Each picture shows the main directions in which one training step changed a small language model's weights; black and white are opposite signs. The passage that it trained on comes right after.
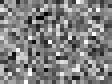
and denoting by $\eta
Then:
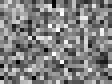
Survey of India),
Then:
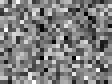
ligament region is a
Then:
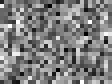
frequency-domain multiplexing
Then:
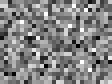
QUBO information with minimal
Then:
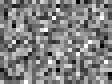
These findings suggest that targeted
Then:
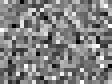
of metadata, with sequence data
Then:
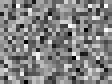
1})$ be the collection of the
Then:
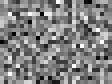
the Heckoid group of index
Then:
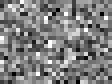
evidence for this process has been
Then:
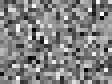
system is either fully extended or
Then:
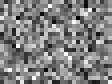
the sparse and large graphs.
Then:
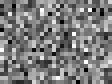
show the characteristics of the each of
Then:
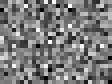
$\Delta$-regular for some
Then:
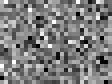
a connected sum of manifolds with
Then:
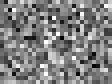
nitrobenzene (20
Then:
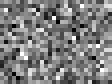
and other body systems [1,
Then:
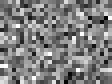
can cause delays, reduce
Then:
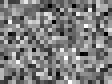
thinking. The results of this study
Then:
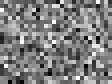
a value, $f$, equivalent
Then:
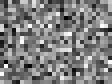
is the proper fraction. Since the
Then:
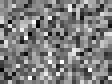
we consider the normal (possibly
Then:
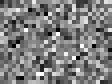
possible way of formation of a flat
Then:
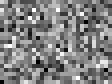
high concentration of dye
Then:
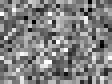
should we solve the problem of
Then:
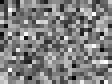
recommendations was that new modes of information
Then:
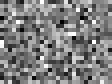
not influence the overall results.
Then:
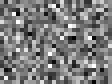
(\ref{propc}) and
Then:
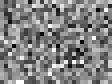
$A$, is an algebra
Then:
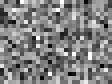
fine structure constant. In this paper
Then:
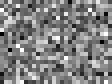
However, the problem of obtaining
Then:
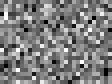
[8] proposed an automatic
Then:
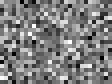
[22], however, were below
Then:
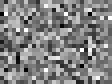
Jaffar and Abdul
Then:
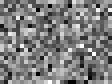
the most useful result is the upper
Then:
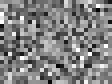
their environment and act on them.
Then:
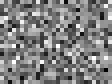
to find the first order correction in
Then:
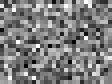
this operational flexibility does create the
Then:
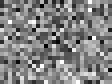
swordfish, should be
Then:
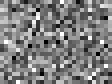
and sensitive human who is exploited
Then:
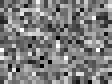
inch & lbs. per
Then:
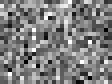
above the TNT does not
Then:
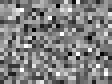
negative binding energy but having a
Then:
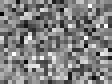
$\varphi$ is estimated in a
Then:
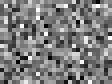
be a $K \times
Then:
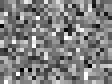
To practise skills and
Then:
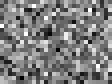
systems, including enhanced skin
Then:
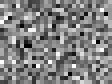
(HTSC). In the
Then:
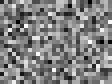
distance are taken from the literature
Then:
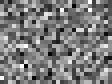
point of the sector, always is
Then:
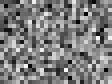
despite of its interaction with the
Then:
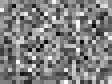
for the concentration ratio, which should
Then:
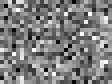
\le C \Big (
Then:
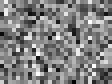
= High, VH =
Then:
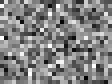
and $v$, weighting the
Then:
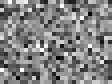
S. Jaffard,
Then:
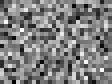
paper are recommendations on (i)
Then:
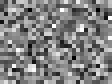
and development strategies with a limited
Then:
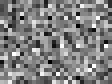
to optimise atomic currents has been
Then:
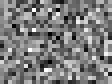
value of U is 10 V.
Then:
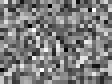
this is physically measurable. So
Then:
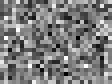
syzygy theorem
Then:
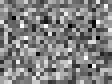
to the deformed middle surface
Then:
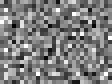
also considered to be an operational
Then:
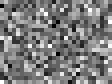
There exist two different methods to determine
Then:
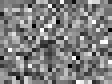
tasks* (Figure 1, 6
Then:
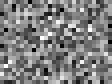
from the above Proposition we immediately get
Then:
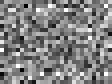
This cast was applied to keep
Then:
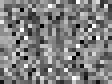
worsen than earlier and social
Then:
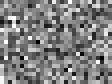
non-concave due to
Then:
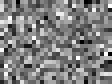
However, in any bosonic
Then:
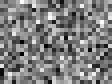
two related samples. This test is
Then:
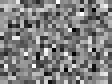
of urban environments. It is
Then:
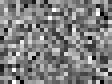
its subgraph, then there are four
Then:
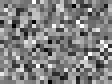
conclusion $\langle P_i,
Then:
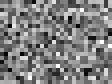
treated here and 1234.
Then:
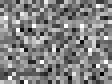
M\"obius inversion in the
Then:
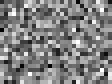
interactions are not enhanced by a
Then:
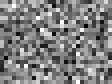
The general solution to the above equation
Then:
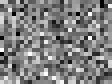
Beds The geological
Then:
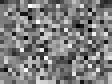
of the clockwork chains to
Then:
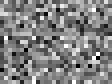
$G$. So there is no
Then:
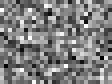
as a broken thing,
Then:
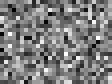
systems would provide a better account for
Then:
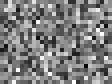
open whether one can extend the full
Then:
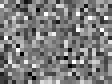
possibly an extragalactic proton
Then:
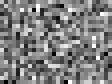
we carry on to $t
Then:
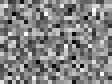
apply an IFEA
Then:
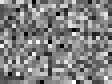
following fourth-order numerical
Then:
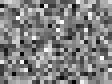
can still be critical factors for
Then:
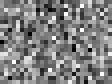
rise to anti-de Sitter
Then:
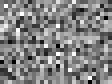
propagator by expanding the
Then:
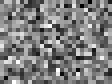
individual contributions to this ratio.
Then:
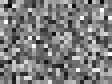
infrastructure filling, Trabzon
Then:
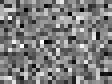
Unakoti district of
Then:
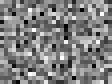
the Löwdin
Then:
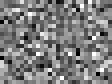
approximation of the complicated or unknown
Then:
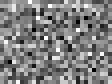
In this paper we use a modified
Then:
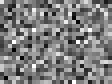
multiple target surfaces and avoids the
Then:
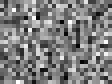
teacher must organize the lesson
